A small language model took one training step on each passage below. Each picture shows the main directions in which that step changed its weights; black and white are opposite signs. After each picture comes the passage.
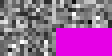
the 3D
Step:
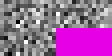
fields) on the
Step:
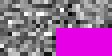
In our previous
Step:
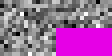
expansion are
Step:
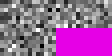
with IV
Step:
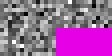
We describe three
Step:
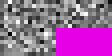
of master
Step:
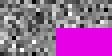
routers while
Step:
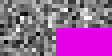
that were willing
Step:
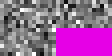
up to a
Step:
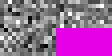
of Anxiety
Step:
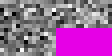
identify the
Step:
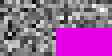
research, it can
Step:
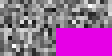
respecting the
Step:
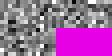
IAE is
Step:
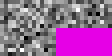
features made
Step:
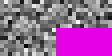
Based on
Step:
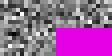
as good.
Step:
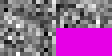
have a small form
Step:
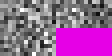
a social and
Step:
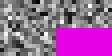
Near a
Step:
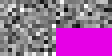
become the
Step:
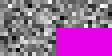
least as
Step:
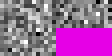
a clear
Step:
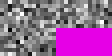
could be considered as
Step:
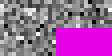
parameter remains
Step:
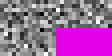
We now
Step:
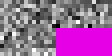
powers of
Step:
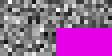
of cluster
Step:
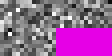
tend to be
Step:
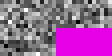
improving public
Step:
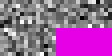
and laying the
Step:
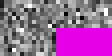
particular, since
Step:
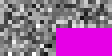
an equatorial
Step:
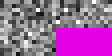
chose the value
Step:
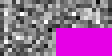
space for memory
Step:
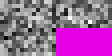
the extended
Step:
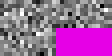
are exposed in
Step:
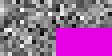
them to take
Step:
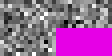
compared with a high
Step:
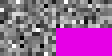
of IOF
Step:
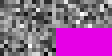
the water pressure
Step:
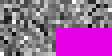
data. The
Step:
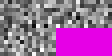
aging: a
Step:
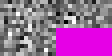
by Central
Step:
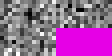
to the fact that
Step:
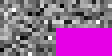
Given that
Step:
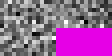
of transducing
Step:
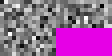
are too
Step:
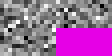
not be able
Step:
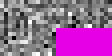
in economies
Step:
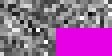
than producing
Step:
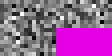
as either
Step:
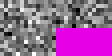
in a line.
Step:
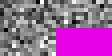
theory fails
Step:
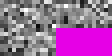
without delay
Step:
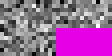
hosts are
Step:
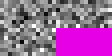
83 separate
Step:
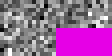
wells from one
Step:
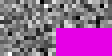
raw or
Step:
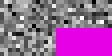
Just like
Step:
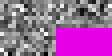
mapping strong
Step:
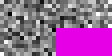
leads finally
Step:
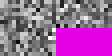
the relative
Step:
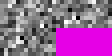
QFD is
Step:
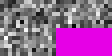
two filaments
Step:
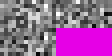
a technique
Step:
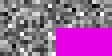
on compound 3
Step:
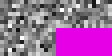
STF in
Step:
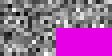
by AI
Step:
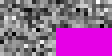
to adult
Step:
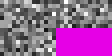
tasks such
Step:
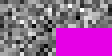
appendix into
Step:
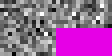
shows how to
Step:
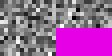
the CDF
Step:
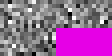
from selective
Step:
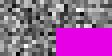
to finding
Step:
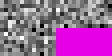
model predicting
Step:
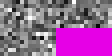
that is of
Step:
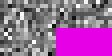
implementation in
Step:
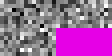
is considered in this
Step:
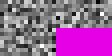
of creating new
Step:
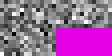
function. The
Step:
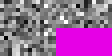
hike in
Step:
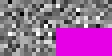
gives rise
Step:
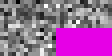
centres of
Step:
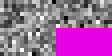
\rangle + |
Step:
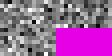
with the inner
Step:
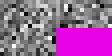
found with all results
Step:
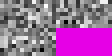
a description
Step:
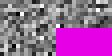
Number of
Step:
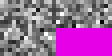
therefore, the
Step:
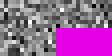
in peak
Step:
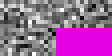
in the developing
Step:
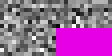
of employee
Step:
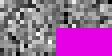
example, some
